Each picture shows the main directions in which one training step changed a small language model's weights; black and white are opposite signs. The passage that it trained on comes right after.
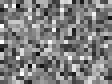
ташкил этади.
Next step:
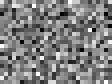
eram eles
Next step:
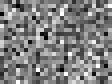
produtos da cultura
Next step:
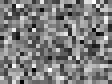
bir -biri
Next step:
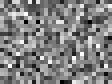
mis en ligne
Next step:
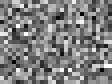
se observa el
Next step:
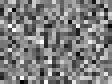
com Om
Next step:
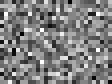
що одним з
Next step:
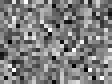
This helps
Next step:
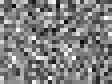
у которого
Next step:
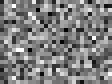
Уряді і
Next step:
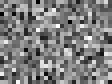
direção às
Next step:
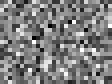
a la orientación
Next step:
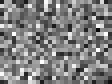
tarbiyaning eng muhim
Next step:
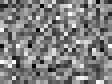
hamda paxta
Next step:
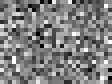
e os alunos,
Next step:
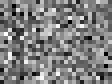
integração entre
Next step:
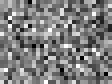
lista de 20
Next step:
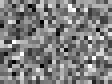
juridique :
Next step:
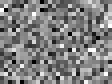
a la Unidad
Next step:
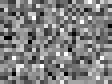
and social development.
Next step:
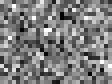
ijodkor individual
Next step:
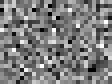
8 сўм,
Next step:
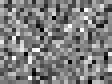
bagian dari
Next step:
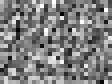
tizimni yaratish
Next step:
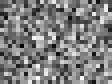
- Aumentar
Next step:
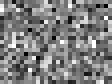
a logística tem
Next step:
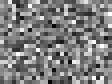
la satisfaction
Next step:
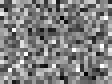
на песках
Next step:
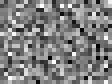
de estimulação
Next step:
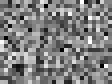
marché de
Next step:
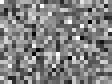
culture of young
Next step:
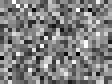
a very
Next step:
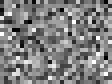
va o'tayotgan
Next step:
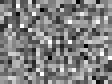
ciri persegi
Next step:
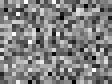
conoce como
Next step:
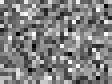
the species
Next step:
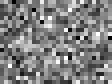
point pour
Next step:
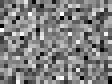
la dernière
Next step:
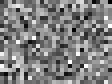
dan twee
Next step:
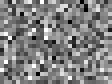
emas, asosan
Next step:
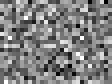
bu estetik
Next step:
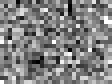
het echt
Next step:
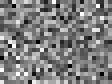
является основой
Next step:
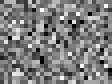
da música como
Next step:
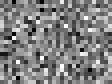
nafas olish
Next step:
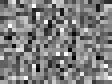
and possible
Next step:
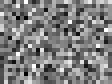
izlash bilan
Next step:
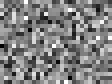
and fact*.
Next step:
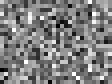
hal etish,
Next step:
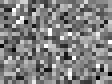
University of Uzbekistan
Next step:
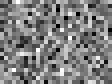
destacadas en
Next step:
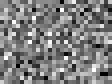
in relation to
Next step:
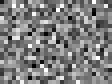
da valores entre 0
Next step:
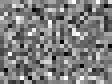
to the analysis of
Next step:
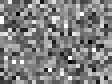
la física,
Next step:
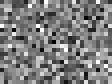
ishlar olib
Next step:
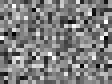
Toshkent shahrini
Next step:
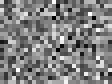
место в
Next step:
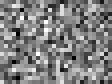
sohasining ahamiyati
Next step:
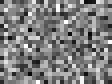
движения и
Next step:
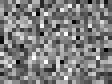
процессе юных
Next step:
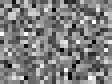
El PIB se
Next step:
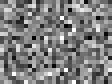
approach in the educational
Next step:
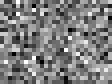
La claridad de
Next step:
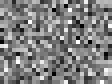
Zij, die
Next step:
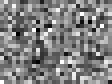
actores e
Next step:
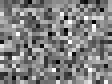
tepki olarak
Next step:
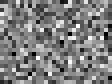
**& iqtisodiyot**
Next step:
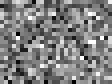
medidas de tratamento
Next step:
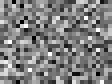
etmek için
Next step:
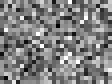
easier to
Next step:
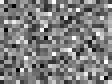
КВС и
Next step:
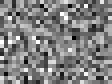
22 yanvarda
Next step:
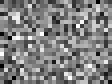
zaif va
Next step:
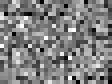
la población
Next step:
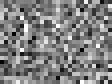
yakın bir
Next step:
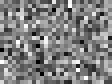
e da obtenção
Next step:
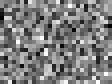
acordo com lei
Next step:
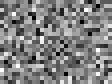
or social development of
